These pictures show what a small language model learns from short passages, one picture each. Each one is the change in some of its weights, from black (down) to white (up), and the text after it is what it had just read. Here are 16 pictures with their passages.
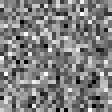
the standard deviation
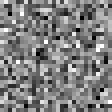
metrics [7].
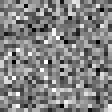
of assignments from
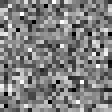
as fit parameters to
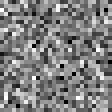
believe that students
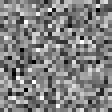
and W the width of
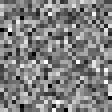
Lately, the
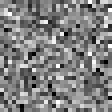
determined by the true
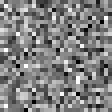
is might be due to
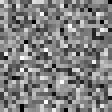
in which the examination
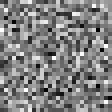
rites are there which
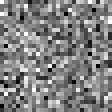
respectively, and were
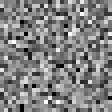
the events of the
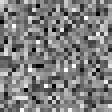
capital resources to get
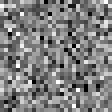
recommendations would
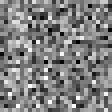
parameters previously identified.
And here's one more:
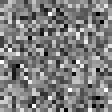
a standard SOP
